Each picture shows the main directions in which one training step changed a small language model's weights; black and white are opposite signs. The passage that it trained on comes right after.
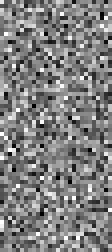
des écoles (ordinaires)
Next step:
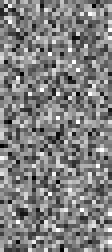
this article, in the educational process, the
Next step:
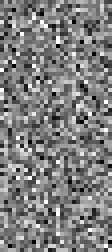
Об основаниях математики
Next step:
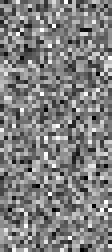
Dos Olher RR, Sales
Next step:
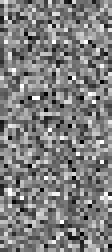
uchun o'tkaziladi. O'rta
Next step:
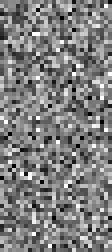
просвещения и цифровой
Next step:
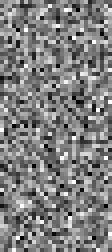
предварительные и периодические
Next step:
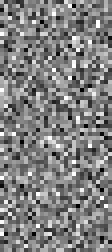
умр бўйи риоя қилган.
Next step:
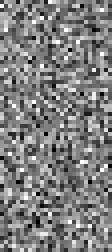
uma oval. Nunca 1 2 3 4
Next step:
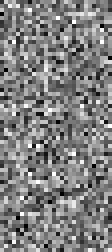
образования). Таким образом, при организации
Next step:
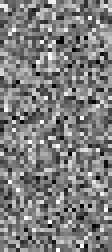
mustaqilligimiz va undan
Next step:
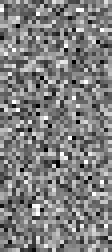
олиш ёки бу шахнинг
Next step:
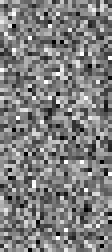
ml da ⁻¹ aktif
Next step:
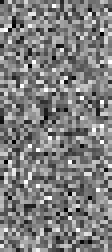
uji, sesuai kebutuhan
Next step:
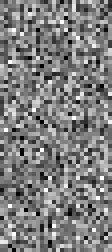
de cálcio (CaO), a
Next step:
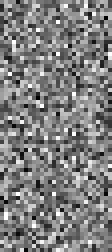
до кожного окремого такту,
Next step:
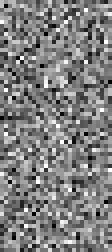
agentes de una modificación, ni en la
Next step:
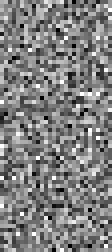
han sido grabados en dos
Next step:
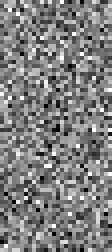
tributável e parcela isenta
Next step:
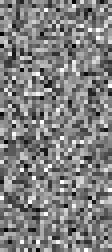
uyg‘otadi. KALIT
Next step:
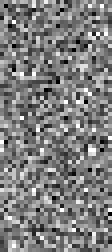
adına uyğun olaraq belə
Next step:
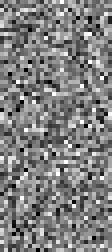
equipe. É aqui que entra
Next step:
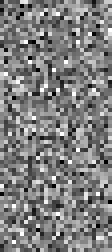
the natural and climatic conditions of
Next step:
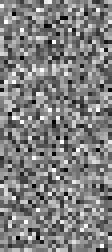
be solved for the wider implementation
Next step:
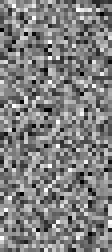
insan unsuru olduğuna
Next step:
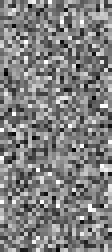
du rendement du régime
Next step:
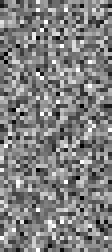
Гуджарати (на хинди),
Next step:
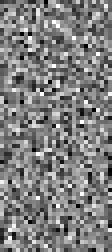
xarita fragmentlari,
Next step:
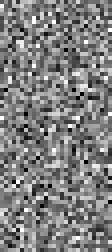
busca-se promover um
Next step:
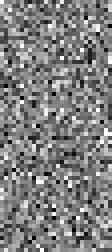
**Revista de Administração e
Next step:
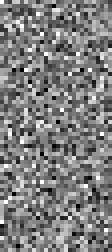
Proceedings. Communications in
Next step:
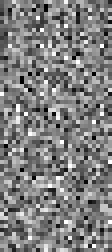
dokonaniu obrzędu
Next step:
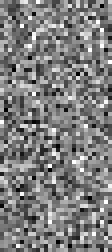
что письма мои служат
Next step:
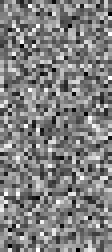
lozim. Shu sababdan,
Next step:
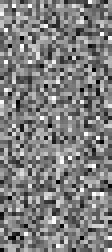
do real: «Antes de constituir-se
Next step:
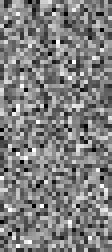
and fast service to the current
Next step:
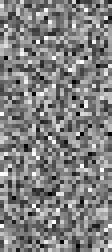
Атажанов А., техника
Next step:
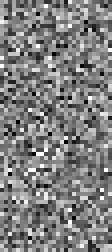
entidade engajada nas discussões
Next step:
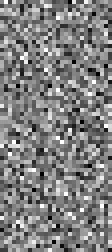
base de données, mais stockés
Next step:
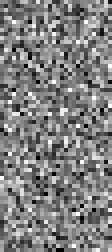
– dukkakli o'simlik
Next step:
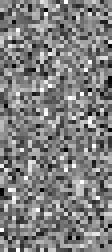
die Fixsternorter”.
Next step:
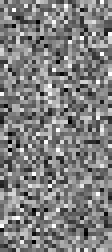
makanan yang memadai.¹⁰
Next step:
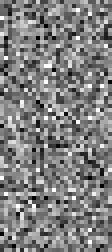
қуйидагиларга қаратилган
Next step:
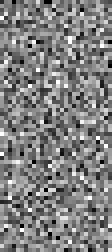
brises na fachada de mais
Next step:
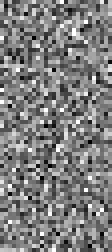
la primera ha proporcionado una
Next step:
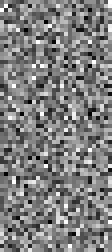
país do encarceramento,
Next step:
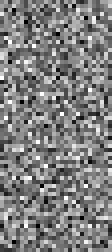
Figura 5 – Gráfico
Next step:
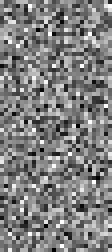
kimyoviy stakanga
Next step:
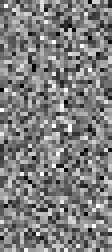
de gran interés realizar el estudio
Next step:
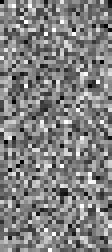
davridan oldin ham g‘azal va
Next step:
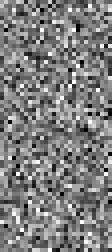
biri Muhammad Muso
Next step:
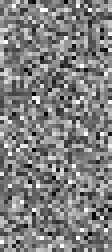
può portare a mettere in
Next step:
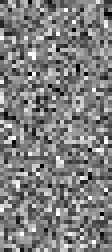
anos, diversas aplicações de Internet
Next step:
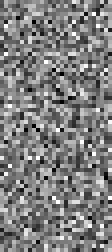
правом і трудовим правом у
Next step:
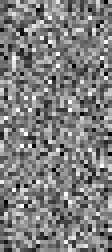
involves selecting examples
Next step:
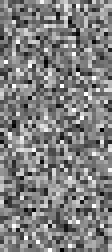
el infante falleció a los 18
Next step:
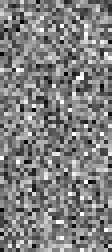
натури і мало хто
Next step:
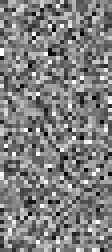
пристрастий личности, само
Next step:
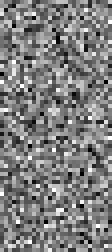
tayinlashda uni hisobga olish
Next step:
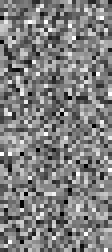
alohida e'tibor qaratish
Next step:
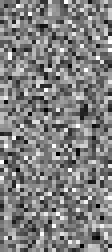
w 2025 roku, zasługuje nie
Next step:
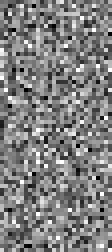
orang lain atau untuk tujuan
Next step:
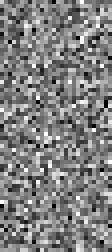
из руин архитектурных
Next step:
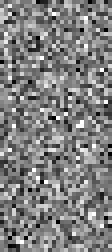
à travers l'apprentissage et
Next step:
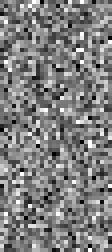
на арабском языке со
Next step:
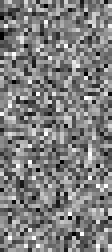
pengabdian ini bertujuan untuk
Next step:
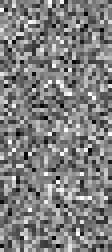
e observem a evolução durante as
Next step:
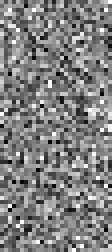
Procurement Португалия
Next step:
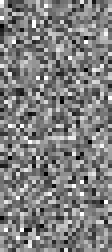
консервативні погляди
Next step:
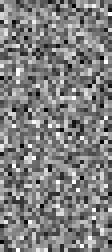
інтересів. Робота
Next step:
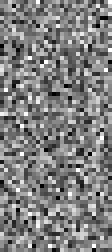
Zähler – der Strahl –
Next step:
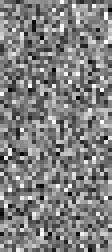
educação básica em cursos de nível
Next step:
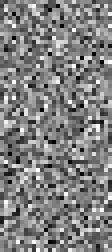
для деталізації фінансових
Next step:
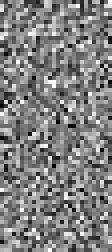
земледельческий промысел.
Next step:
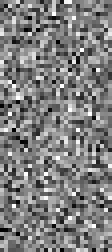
bastante complexa, sendo esta
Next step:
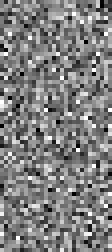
вмістом транс-ізомерів
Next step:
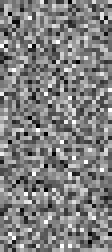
identificar novas doenças e possibilitar
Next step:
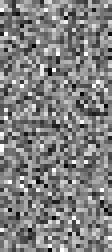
su implementación es limitada. Los
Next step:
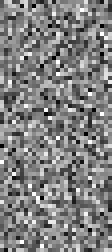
tomonidan kichik biznesni
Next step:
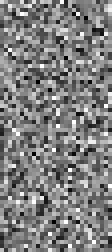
ciudad para la sostenibilidad
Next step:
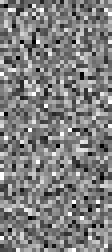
майстерність: підручник.
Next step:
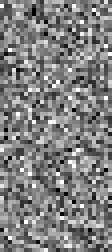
та взаємодії з учасниками
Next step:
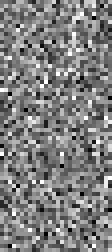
качества жизни у данных больных. У
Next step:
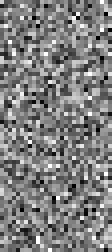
Л.И. Информационная
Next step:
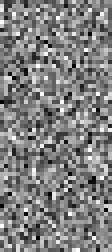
darajada oshdi. Shunga
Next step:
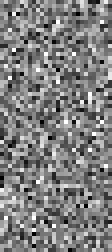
is visibility calculation: only
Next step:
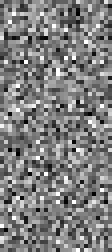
significativo para su desarrollo posterior.
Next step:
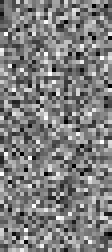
a la CCI tales como iniciarse
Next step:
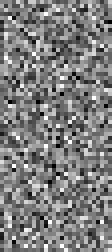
etikaga oid qadriyatlar
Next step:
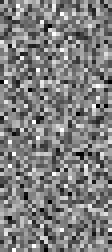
Glinka R. Plant oils
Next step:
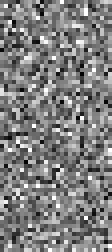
sudning qarori bilan muayyan
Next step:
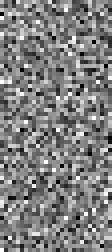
например, влияние других
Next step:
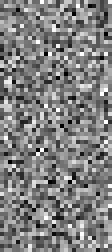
ее оценки и анализа с
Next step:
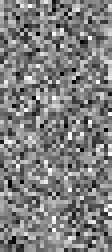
деятельности, которые являются результатом объективных
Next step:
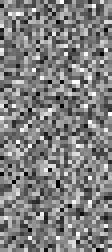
e estruturais da sociedade e do
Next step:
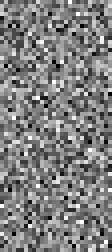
cuidado em liberdade e de base
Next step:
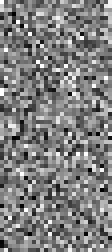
reportaron en las variables de metas
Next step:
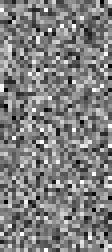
ваду: в Європі
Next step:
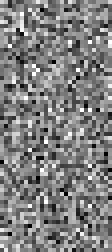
mengenai peristiwa dalam konteks
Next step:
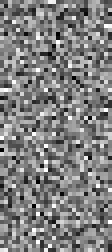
Agarda suvning tezligini x deb
